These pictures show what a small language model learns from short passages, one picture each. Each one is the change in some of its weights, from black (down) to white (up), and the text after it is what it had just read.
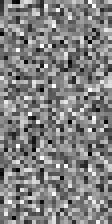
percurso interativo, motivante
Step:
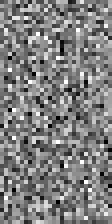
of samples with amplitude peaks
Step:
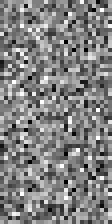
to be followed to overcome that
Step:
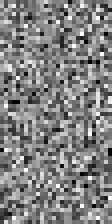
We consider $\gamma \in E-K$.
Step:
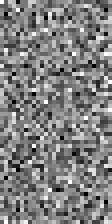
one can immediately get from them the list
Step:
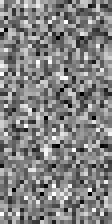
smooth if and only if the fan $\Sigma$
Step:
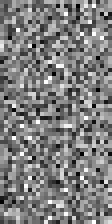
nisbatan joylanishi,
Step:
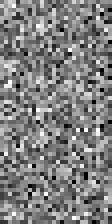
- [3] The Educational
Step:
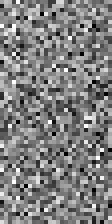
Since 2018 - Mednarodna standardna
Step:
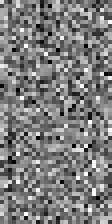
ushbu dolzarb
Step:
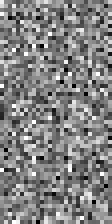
\end{equation} We now claim that
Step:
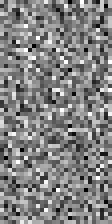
this algebra in type $A_n$, and
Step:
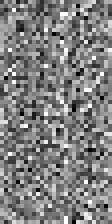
%, ildiz chirish
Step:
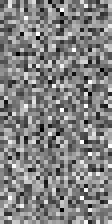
design systems for automatic speech
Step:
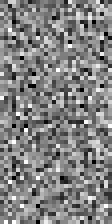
$L=2$. Notice that the
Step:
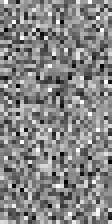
singular vectors and thus explains
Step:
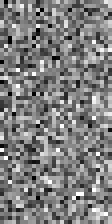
perceptible lag, demonstrating
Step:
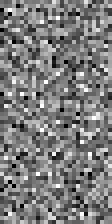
SPG and its preconditioned
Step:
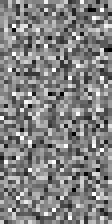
can be found in some states in
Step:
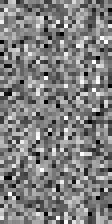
[13]. Висновки
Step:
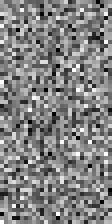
Andrographolide (ADG),
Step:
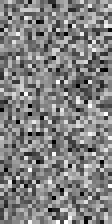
(or interior) of a specimen.
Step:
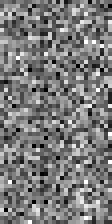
90° burchakgacha
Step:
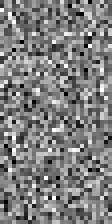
local Hardy-Sobolev
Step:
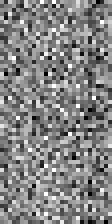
умум қабул қилинган
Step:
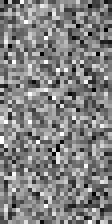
kunnen worden. De
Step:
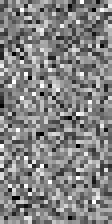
to a basis of solutions, which is what
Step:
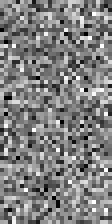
forma más efectiva de
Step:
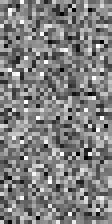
of 22 failed companies in
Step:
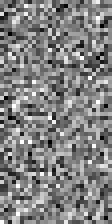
most appealing culinary techniques
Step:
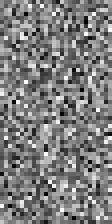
calculus in the introduction and also
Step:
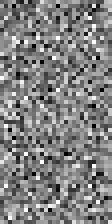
qilib, maqolada umid
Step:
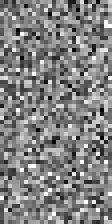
a diagnosis of vaginal
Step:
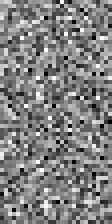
that a finitely generated group $G$ is
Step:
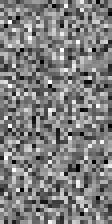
(Sauna) Tiklanish
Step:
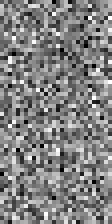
diseases then HRQoL of
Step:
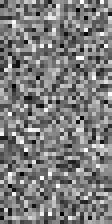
distance. HVAC is
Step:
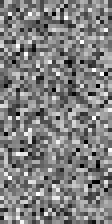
the floor, ... and I
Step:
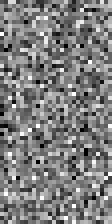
controllable voltage source. This
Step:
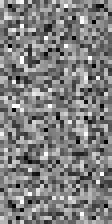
três critérios principais
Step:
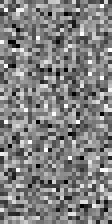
for all $P\in \Pic
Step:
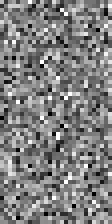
{\N}{\mathbb{N}} %% positive
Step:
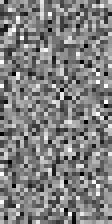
learning methods such as CNN and
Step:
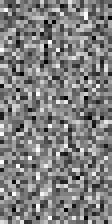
свою первую книгу
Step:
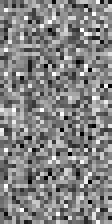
content of work activities and requirements for
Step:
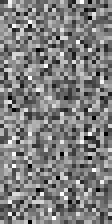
obtained. The methodology is particularly
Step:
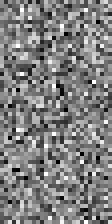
touristic sightseeing points,
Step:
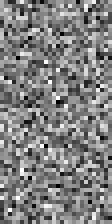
unemployment is lack of
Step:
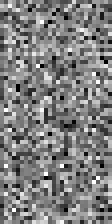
Data availability The data used to support the
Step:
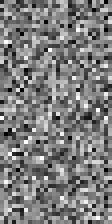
memleketlerine geri
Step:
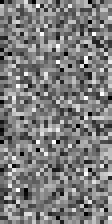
EarthCube model community
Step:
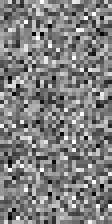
более крупной
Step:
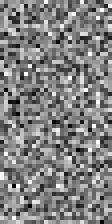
to consider $G_1$ and
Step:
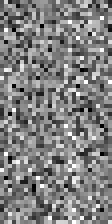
smoking rates for both adults
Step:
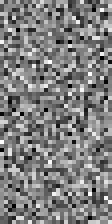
a given $x\in M$. In
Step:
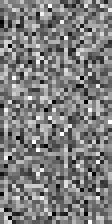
mm) junto a una
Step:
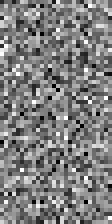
universitar, Facultatea de
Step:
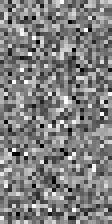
g'aflat pardasini olib
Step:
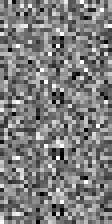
is revealed through several examples of
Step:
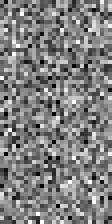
budget expenditures.
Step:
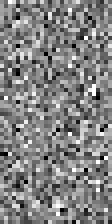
и он приказывает
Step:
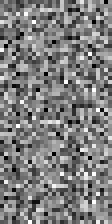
específicas que proporcionan
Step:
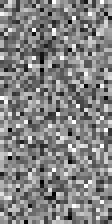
axiom of choice? ##
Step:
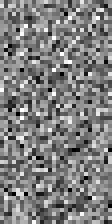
We had to discuss the amount of
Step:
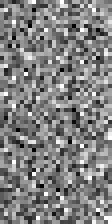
on the precedent arguments in this
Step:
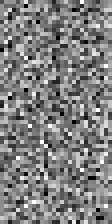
culture with the culture of the country
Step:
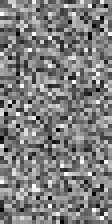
(\ref{SG_frac}). It follows
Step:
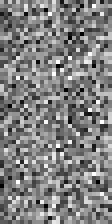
a DTA and a DSC.
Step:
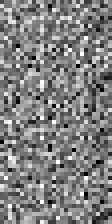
причини цих проблем.
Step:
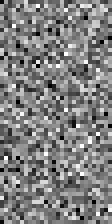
appropriée grâce aux
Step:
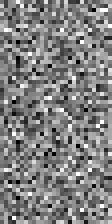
by reducing the situation to the case
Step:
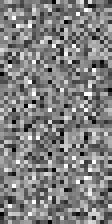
van de desinvestering? Is er
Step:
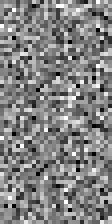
$D^3$. One may regard
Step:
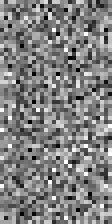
билимларни аниқлаш
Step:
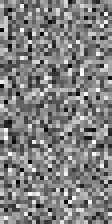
mesmo as pessoas que estão
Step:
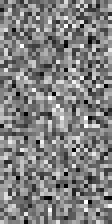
emerging technologies? How can
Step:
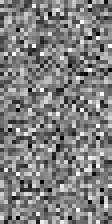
fully cover the root zone.
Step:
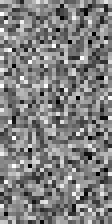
on $\mathbb O$ as follows:
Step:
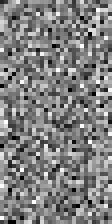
but the question remains open. For each
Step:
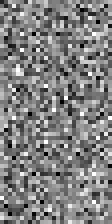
i})$, as \begin{gather*}
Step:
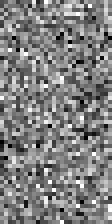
$f \in \mathcal{E}$,
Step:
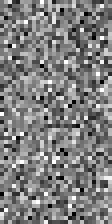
a Baire metric space with a
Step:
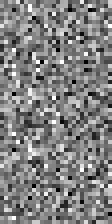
in [20] uses a Resonant
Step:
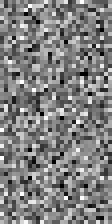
of our project is on the one hand to provide
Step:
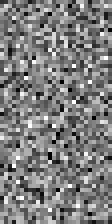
als Leitfaden für die
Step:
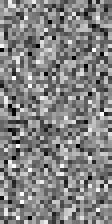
1 are satisfied, so the invariant set
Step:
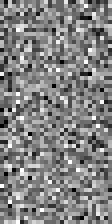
present study is based on qualitative data
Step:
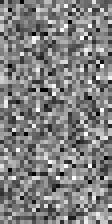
oz sonli koʻrinmas
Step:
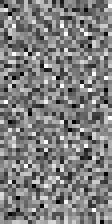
theorem published in \cite{bb} is
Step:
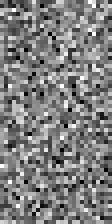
very helpful to identify silent
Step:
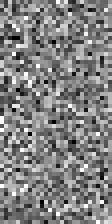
of the participants, which included variables such as
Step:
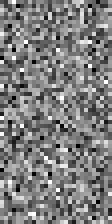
токсичні речовини,
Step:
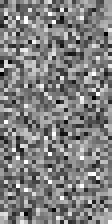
\in \mathcal{C}$. Suppose there
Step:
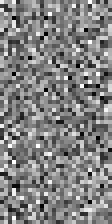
an upper bound and a lower bound. The upper
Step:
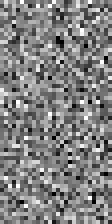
all graphs of size $m$ and showed
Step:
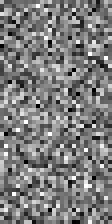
ein aus Mitteln des
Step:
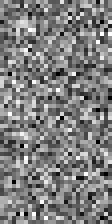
profinite abelian group $A$
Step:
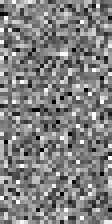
are adequately addressed. Our
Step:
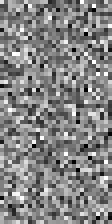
higher than that obtained by the usual method.
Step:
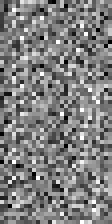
architectural details, though
